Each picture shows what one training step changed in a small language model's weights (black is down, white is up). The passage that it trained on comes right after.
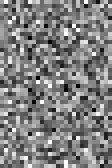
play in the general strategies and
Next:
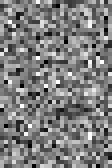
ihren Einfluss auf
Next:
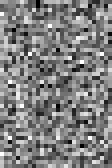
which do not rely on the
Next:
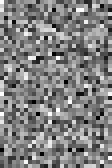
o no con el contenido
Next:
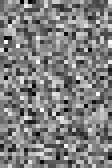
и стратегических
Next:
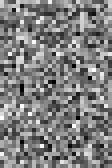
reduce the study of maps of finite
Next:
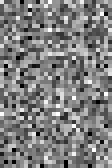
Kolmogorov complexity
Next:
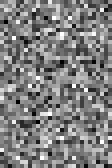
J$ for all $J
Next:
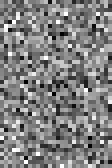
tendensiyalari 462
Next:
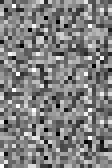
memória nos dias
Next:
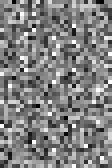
kernel (\ref{kernel}).
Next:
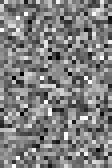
e interações sociais.
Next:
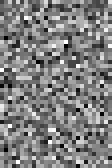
управленческих решений
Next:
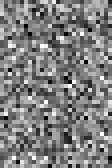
a second series of at least
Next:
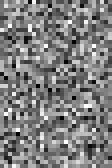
or NLD, it would
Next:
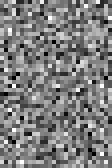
is displayed to the user
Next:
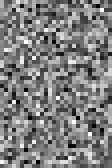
from the figures, in the
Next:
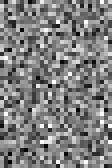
qayta hikoya
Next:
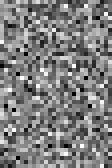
a benchmark example the case
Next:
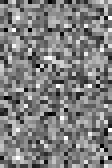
que ressaltou a
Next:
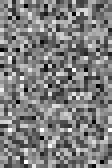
argument in a coordinate structure, as
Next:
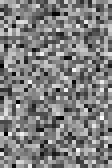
paper is intended to give the
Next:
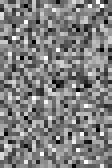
va tabiiy resurslarni
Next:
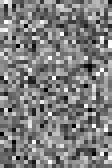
of genomic data that
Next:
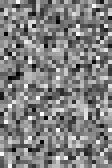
states $|g\rangle$ by
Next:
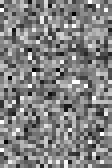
one $\partial C_1^+$
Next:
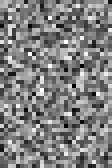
we still give an algebraic interpretation
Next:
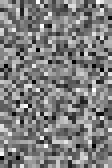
\mu$m (hot
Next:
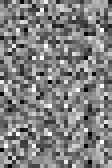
nontangential approach regions
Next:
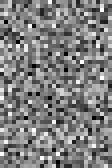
$Z(t)$, we define
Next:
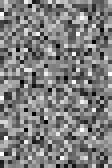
\cup \varrho_2)
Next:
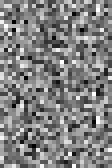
attention to ribbon Schur
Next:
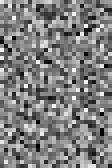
and the resulting empirical distributions
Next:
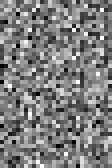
for all $\alpha\in
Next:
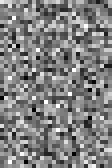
and higher loop effects vanish in the
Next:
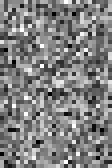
described by the six modes of
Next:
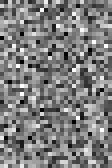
choices of the parameters of the
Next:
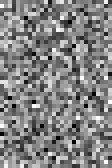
remark that coefficients of a polynomial
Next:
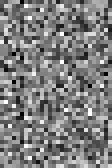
цитокинов в
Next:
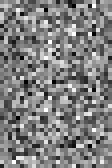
tarkibiy sifat
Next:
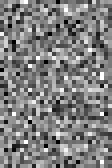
lorsqu'elle arrive
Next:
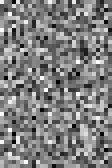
of semigroup ideals. For
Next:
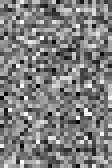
due to the anisotropy of
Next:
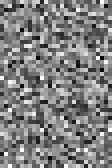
выбирать для процесса
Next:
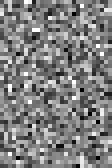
components and $\Gamma$. {\it
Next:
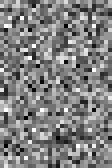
t \lambda(t) ;
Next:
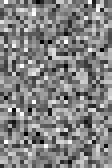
offline measurements, which indicates that
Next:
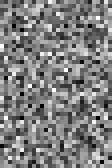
Leaving \& Building
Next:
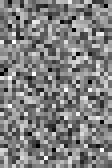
around the quasar indicates the
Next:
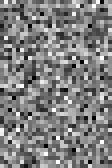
ularni ijtimoiy hayotda
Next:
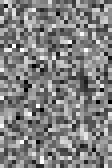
a filter of $L$, and
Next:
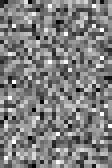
évaluateurs. En
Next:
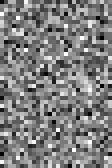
al sistema dei trasporti
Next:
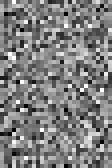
são muitas vezes
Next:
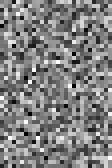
provide yet another route to prove
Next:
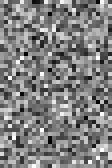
a small decrease (of
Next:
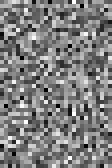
hayotga katta
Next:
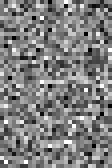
Pushchak, V.,
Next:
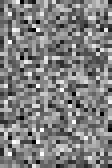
санатория на
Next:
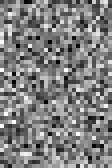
$F$ satisfies Conditions
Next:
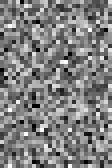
imkoniyati darajasida
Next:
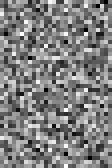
reflexão que revela que
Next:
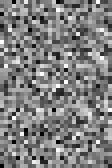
en la investigación que utiliza
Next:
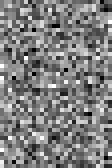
O sistema de transporte
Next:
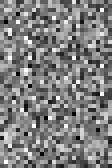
that for all $\varepsilon$, the
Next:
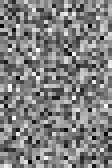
is identical for p- and
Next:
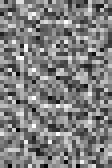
robust optimization model, where the
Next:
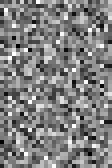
and tensor factorization,'' \newblock
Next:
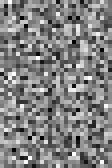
of infinitesimal translations of
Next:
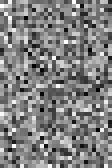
a novel and remarkably simple
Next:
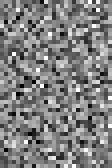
convergence. The employed methods are
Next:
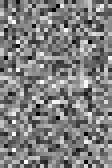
studies involving obstacles,
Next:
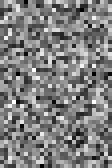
be exceptional divisors of
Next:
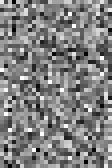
to consider a subdifferential operator
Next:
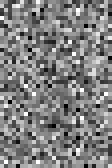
to the jet momentum imbalance
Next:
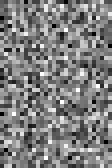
x} \J{\alpha
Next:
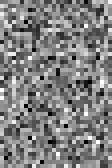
dos sintomas relatados
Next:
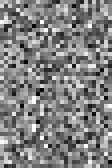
synchrotron loss leading to
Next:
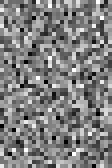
provisional or incomplete
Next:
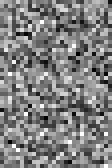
see that its time derivative along the
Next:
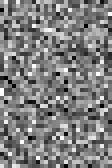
para o empresarial, no
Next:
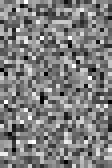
apply the technique to one-dimensional
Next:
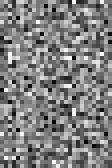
necessary to address this reality in
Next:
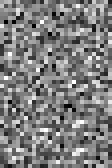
state. One prepares the
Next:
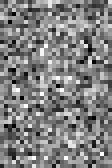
Vs" modeli sifatida
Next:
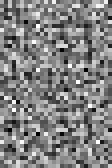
range, low power consumption,
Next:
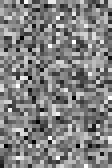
\end{eqnarray*} a
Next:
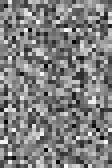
result by the generic color index
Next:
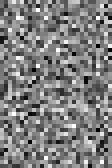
für diesen Beitrag
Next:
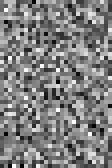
follows from the above inequalities.
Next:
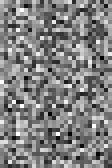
facilitates understanding not only for
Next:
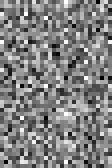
yozuvchi kishining
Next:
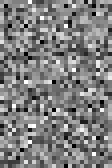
a \textbf{family}
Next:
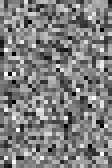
the puzzle found by
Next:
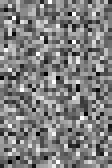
diagram of pipeline
